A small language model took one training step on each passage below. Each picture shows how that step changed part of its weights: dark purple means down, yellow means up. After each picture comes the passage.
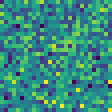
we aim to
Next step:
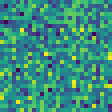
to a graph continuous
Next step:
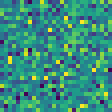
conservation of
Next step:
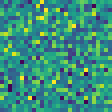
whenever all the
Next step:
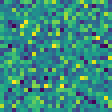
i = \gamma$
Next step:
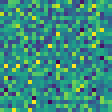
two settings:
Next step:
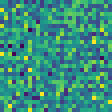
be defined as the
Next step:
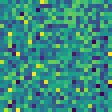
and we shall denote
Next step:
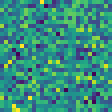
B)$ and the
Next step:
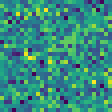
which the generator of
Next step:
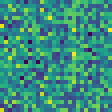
the number of case
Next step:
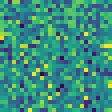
\right.$$ Hence for
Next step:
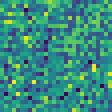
need to prove the second
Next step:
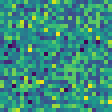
form of the eta
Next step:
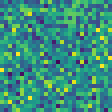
We shall use the
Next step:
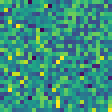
concerning the
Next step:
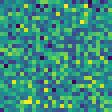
they coincide
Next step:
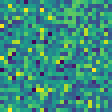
the following definition gives equivalent
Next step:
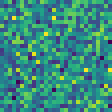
take full
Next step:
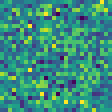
component isomorphic to
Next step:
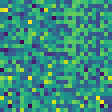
to exploits the
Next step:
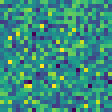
at low wind
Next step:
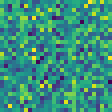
G$ be a sequence
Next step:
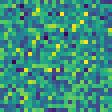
for Jacobi
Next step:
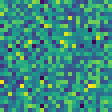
Final time &
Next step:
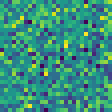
norm \[
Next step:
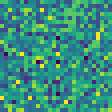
both sides are
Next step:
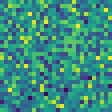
can write the first term
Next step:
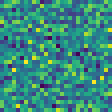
$N$ on
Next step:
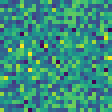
characteristics on
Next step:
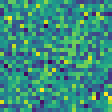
sufficiently large integer
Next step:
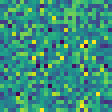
with $\dim H'
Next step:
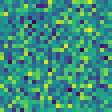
surface definition in Section
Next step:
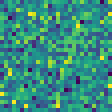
of partially
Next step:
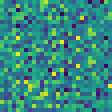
opposed to the
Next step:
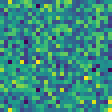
have appeared
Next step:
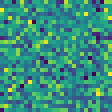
se lit comme
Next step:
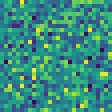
covariant iff
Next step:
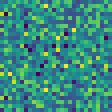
are defined in terms of
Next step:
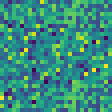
we can suppose
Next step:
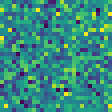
Notice that the
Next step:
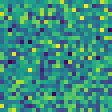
k$ be the
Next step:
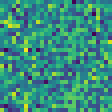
as a new
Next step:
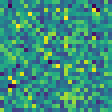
plot the
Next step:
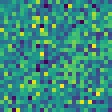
contient un
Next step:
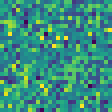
as in Figure
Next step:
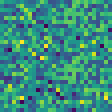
residually finite
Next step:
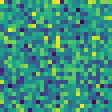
V. $$ Note
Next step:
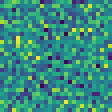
$y$ be two
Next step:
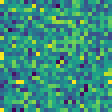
it suffices that
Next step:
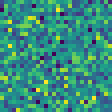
$\bigoplus$, we
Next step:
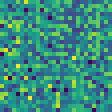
the case of the
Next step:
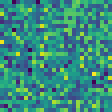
projective lines with
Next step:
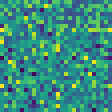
In addition, point
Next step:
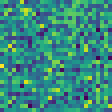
will be given in
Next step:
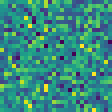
\] It is well
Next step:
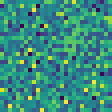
type integral representation for a
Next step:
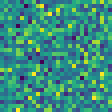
be done in a
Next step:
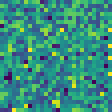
the notion of the
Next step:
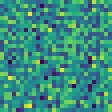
isomorphic to $
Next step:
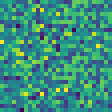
induces a different
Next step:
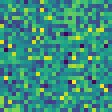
the vertices
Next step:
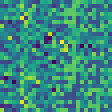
analysis of
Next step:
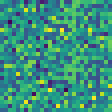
not use \section
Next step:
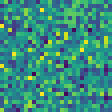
their countable
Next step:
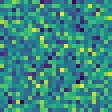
$u$ to
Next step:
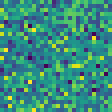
local version of the
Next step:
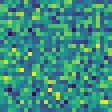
toward a
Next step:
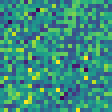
of rational points on
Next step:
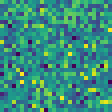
with $\psi_0
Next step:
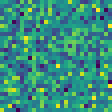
use the star with
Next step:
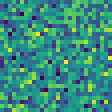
to $K$. Since
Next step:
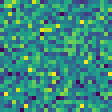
$6$ parts
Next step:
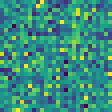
Consider the algebra of
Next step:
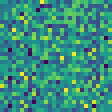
and there are examples
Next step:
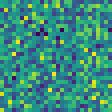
Banach space of
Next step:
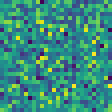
reduction in the
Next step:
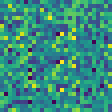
the following conditions:
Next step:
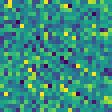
\ Defining
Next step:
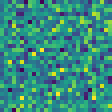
C$ to be equal
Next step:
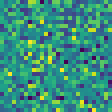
L}$ by equation
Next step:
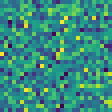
subalgebras of
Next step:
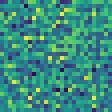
this, recall that
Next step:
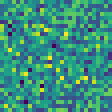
with $n$
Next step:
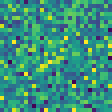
the limit as $\epsilon
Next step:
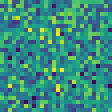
averaging has
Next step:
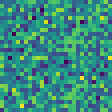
of crucial
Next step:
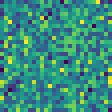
have the desired
